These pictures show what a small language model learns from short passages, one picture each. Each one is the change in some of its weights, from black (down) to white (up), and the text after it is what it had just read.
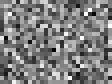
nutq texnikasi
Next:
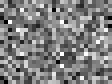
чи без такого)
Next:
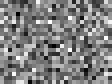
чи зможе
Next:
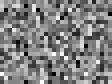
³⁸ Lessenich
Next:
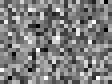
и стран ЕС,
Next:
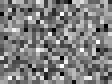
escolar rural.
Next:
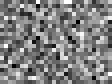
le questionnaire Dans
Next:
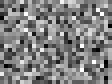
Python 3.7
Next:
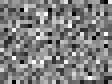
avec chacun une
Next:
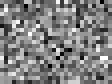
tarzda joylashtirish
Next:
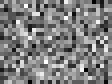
MUISO Publ.
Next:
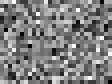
gana, y me han de
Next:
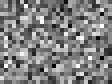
y un vector de la
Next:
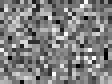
sua abordagem
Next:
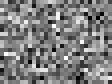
De invoering van
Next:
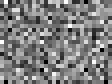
Me siento el ser más
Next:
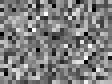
een internationaal
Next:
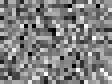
weinig van directe
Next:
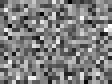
a product or service
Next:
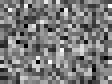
Бу хоҳиш
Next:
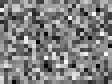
isso está muito
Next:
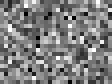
paralisia cerebral,
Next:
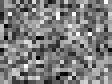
beradi: "So‘z
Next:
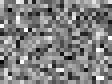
плода, что
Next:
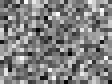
tarbiyalanishi, har
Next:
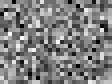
con una hoja dura de
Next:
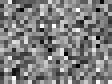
tipo de investigación de
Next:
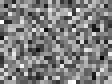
las aplicaciones de la IA
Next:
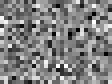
terpenuhi oleh
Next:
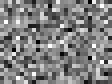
случае, когда
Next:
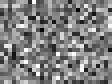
Krasnoyarsk State
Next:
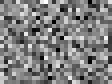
va fuqarolar uchun
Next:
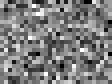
и внутренних
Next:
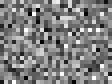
asosan bilim olish bilan
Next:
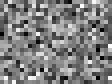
cuya composición
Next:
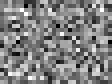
em Pedagogia pelo
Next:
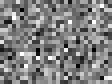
Beispiel ein Kind
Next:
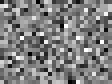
actividades e investigaciones realizadas no
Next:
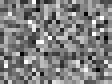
Limeira – SP
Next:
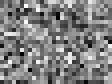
João Marcelo
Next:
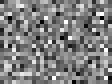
baru dalam system
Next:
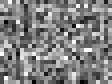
doctors and doctors –
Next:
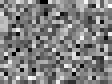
para a capacitação e
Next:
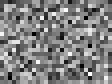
tegishli bo'lgan
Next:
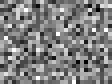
projets. En réponse
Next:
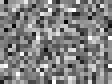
sentencias y recomendaciones
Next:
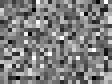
mahasiswa juga
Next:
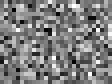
بلکہ اصل
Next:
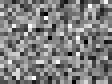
with dystonic movement
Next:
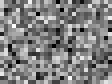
ва муддатда
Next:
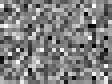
(улавливания и
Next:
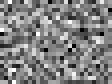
bloqueio imparcial do
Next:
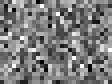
de uma dada sociedade
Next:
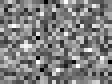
mediante as grandes
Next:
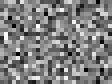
die Entscheidung
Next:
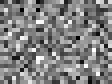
conhecimentos das
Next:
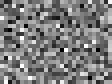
comunidad la Venta del Aire
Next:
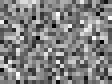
um clima em que não se
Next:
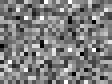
Antevendo a situação
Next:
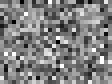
Államok akkori
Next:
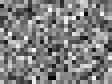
fanlari doktori,
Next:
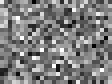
главная причина
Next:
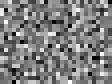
butun korxonada
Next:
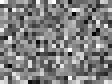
насл миқдорини
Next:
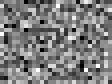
Development Form The
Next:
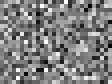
efficace alla
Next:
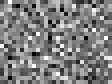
(па и целе
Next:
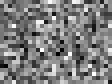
в русском,
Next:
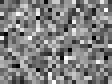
thú vị
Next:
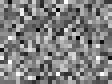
of large pelagic
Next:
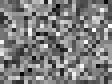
egallab, shu
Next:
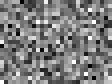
finais O estágio
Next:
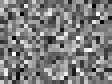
de cento e nove a
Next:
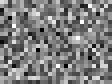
guidance based on
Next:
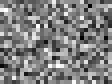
जनक भी
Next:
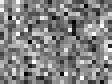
спрямувати не
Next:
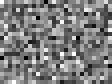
имеют исследования
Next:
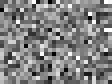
va artikulyatsiyani
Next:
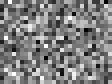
etishdagi roli,
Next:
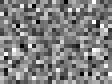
patterns that condition
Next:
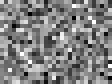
апробацию в
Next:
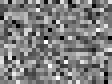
*Bilan climatique
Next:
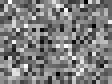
teknologi merupakan
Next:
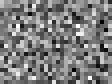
fréquents des
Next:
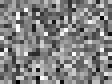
членики лапок
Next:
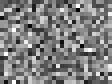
in creating a more
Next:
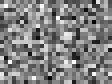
marca se asocia con el
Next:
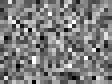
por coleta, transporte,
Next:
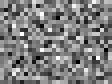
la mortalidad
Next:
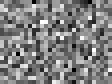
leurs clients et
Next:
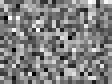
baja temperatura
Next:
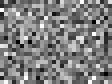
Cambridge University
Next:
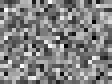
de casos-controles,
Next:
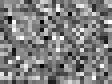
yashash sharoiti va
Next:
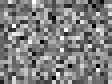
Ushbu o'zaro
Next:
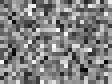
coincided with the
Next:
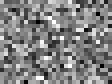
вимог за часом і
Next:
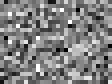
their discussion:
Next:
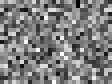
olgan yoshlarga
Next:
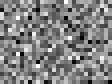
Lösung. Da
